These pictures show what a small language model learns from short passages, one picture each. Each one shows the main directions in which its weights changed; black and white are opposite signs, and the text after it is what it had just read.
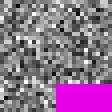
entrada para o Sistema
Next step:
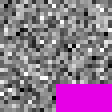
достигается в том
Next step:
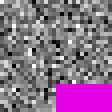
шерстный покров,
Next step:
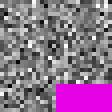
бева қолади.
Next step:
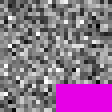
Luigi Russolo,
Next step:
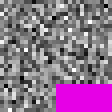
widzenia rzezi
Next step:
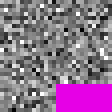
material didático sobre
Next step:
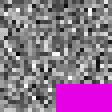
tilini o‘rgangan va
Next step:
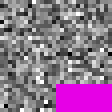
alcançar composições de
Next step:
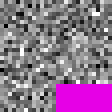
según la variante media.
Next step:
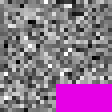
of Psychosocial
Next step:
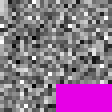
pré-processamento, como a
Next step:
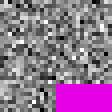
la aplicación del instrumento
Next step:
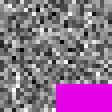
чисел образцов.
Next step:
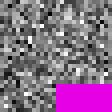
elismeri, hogy
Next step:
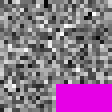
по висоті Іл.
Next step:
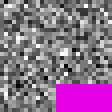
предвиденото от
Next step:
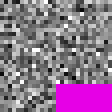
российского общества
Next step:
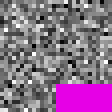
en favor del Hospital
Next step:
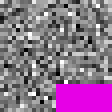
и плениша много
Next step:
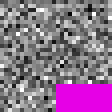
Наличие патентов
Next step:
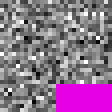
bildiradi. Kiyimni
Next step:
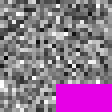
Mastering the Swedish
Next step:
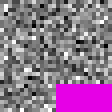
oʻrganish, tilning
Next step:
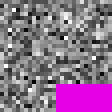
ay ang pagdagdag
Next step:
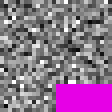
dari stimulus stres
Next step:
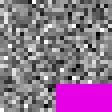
tarkibiga kiruvchi
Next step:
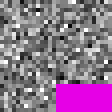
рівня галузі
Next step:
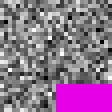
систем: возможности и
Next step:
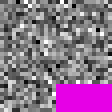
таких технологій, як
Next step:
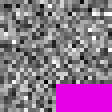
Отдел исторических
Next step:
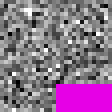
utilizados tradicionalmente
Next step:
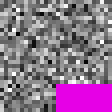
публікацій. У
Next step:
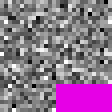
semestre do ano
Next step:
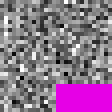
suele incluirse en
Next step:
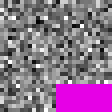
ruhiyati talqini.
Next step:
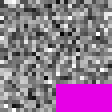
дошкольника. В
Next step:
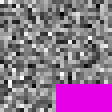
ano; 9. Reduz o
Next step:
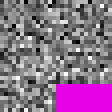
e cultural. Ao
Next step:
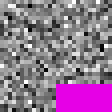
nutq o‘lsa
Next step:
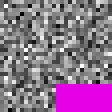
é do que tentar reger a
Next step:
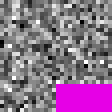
aandeelhouder was.
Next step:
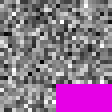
à tuberculose, no
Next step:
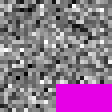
Gestão Pública e
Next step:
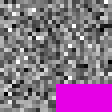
суверенітету та
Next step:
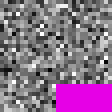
Akhmedov, T.
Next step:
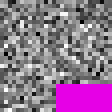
on Economic Income of
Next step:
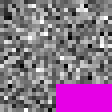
Privacy Shield
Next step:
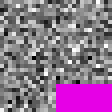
berish jarayonining eski usullar
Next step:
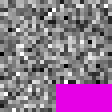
se ha unido al modelo de
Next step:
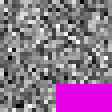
di akses oleh
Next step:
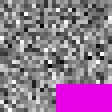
amaliy texnologiyasi ishlab
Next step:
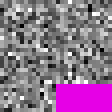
P.J. Currie,
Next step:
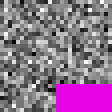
kerekedett az a
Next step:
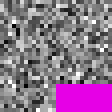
estrategias europeas para
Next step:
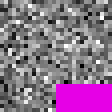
pendahuluan, yaitu
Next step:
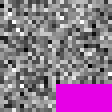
- Es fehlt die Zeit
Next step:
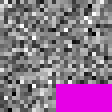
leader who is a
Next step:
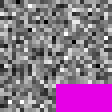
tizimiga qamrab olish
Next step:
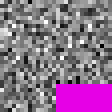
davlatlarda ham nashr
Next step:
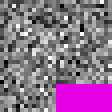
см гача етадиган
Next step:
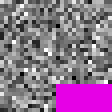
bolaning insoniylik
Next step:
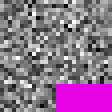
a răspândirii
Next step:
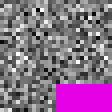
қалбида юрт
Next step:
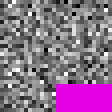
dos principios del derecho
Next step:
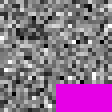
Cedefío, G.
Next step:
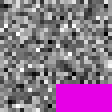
зоны хорошо
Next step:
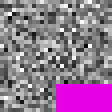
туманлари 83,5
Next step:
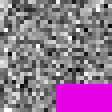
Média ou Alta):
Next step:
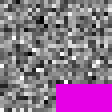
роботу вихователя
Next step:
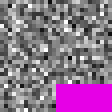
clustering, anomaly
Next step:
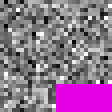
instrumento fue el
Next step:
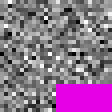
imperativ algoritmik
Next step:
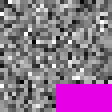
Материалы по
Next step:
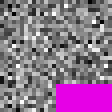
tratados internacionales, en
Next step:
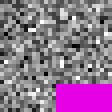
olish, uning rivojlanishi uchun
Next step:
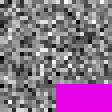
y se desee calcular
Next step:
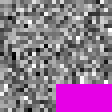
15% de las Pymes en
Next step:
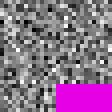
інструментам системи
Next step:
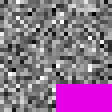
товарів поза
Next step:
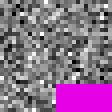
de manières différentes
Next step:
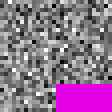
стран наблюдается
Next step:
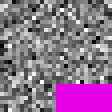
tarqalgan mavzularidan
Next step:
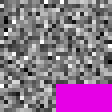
tierra, usar par
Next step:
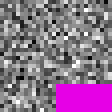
в сосновых лесах.
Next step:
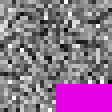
stimulează la a
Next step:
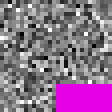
Ley Orgánica del
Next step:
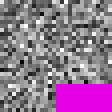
de profesores RECIE
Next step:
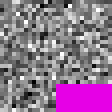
tutiladi. Umumiy
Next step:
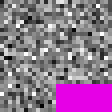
jóval kevesebb,
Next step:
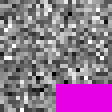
собой деяние,
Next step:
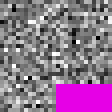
tarmoqlardagi ulushi
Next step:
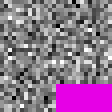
vez en su vida y casi
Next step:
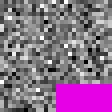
для моделювання
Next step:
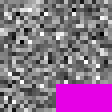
Impacto Cultural das
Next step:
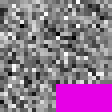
M., Muchada, M.,
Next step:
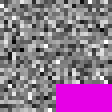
literatura e análise
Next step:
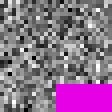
hızlı, doğru
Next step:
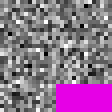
o'rganadi. Bu ijod
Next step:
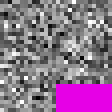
esa kompyuterlar bir
